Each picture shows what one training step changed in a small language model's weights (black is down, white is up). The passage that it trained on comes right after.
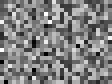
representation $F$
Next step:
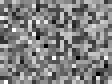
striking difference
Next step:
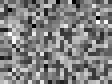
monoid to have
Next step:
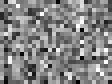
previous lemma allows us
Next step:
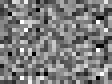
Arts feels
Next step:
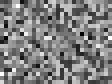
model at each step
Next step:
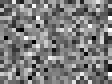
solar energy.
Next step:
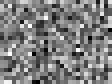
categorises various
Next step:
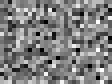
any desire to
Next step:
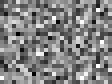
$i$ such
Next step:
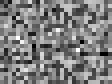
and the set of
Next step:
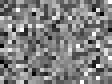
u$ such that
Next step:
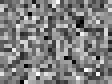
of that lemma,
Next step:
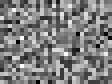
plane, we
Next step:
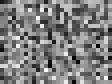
to be generated in
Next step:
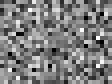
that: $$E
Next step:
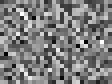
of $K$
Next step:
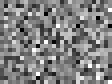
Using conditioning,
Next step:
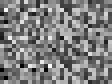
metrics on
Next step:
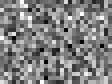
the following: -
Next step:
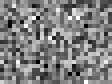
wealth in simple
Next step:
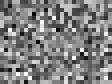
a real function defined
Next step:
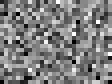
and identifiable
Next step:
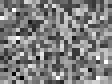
and compact set.
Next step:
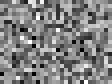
finding local bounds
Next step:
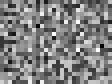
the organizations
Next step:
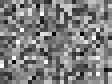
are considered up to
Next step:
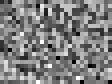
to produce
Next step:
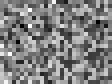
the RALS
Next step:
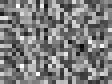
in this paper,
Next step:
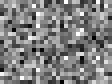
this implies that
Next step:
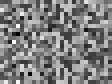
of Chemical
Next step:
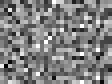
faut le
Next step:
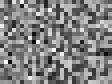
several types of
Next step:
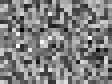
of delivery
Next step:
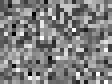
a field of
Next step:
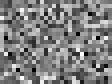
by holomorphic maps
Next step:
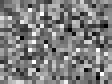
the gain curve
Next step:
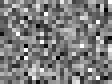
wrench was
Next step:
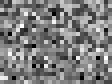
AN and
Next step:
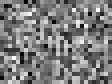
still rely
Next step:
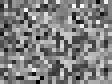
is stage
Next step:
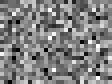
using autogenous
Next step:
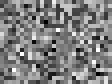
is specifically
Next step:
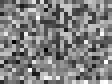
that the differential
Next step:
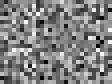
language teaching
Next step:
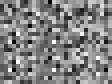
But they can just
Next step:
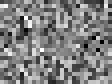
of \( M
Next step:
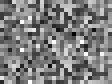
known as the normal
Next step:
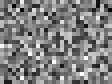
the Schedule
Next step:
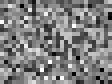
of parameters $\theta
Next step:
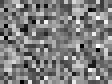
I did not
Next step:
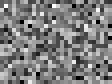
prevent speculation
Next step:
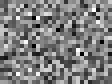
be respected;
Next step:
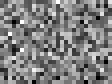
triangular part
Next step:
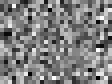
B [ R
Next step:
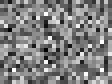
odd and $\EE
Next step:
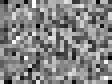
minimization problem:
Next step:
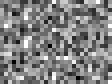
reconstruct the
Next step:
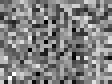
analyse several
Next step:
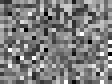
as displayed
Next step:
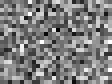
sums do not
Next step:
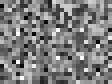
By how much has
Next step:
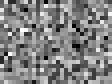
portion of
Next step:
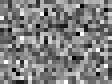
to them by the
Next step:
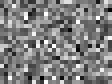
algebra $A.$
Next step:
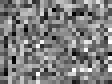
and 5 do not
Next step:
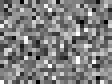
PTQ using
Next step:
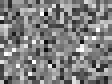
by increasing their efficiency
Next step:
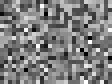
on fomite
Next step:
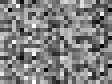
flowering of group
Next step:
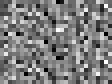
short coasting
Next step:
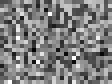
of a collection of
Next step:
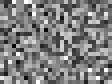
and R.
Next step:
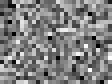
commodities like
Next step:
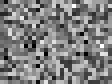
purpose is
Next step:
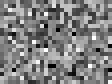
consume fast
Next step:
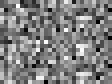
first integral can be
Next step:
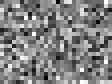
action of the unit
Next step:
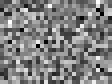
Low risk of
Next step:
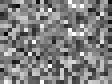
one hand and
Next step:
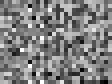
the cellular
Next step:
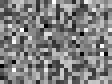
is tasked with
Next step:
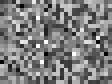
that $G$
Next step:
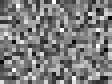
technique in the
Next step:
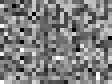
Education and
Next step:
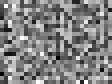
rational prime number which
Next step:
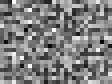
taken events with
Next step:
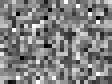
d} \theta
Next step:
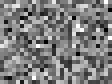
version. The
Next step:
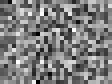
up to the end
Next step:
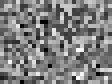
is clear that
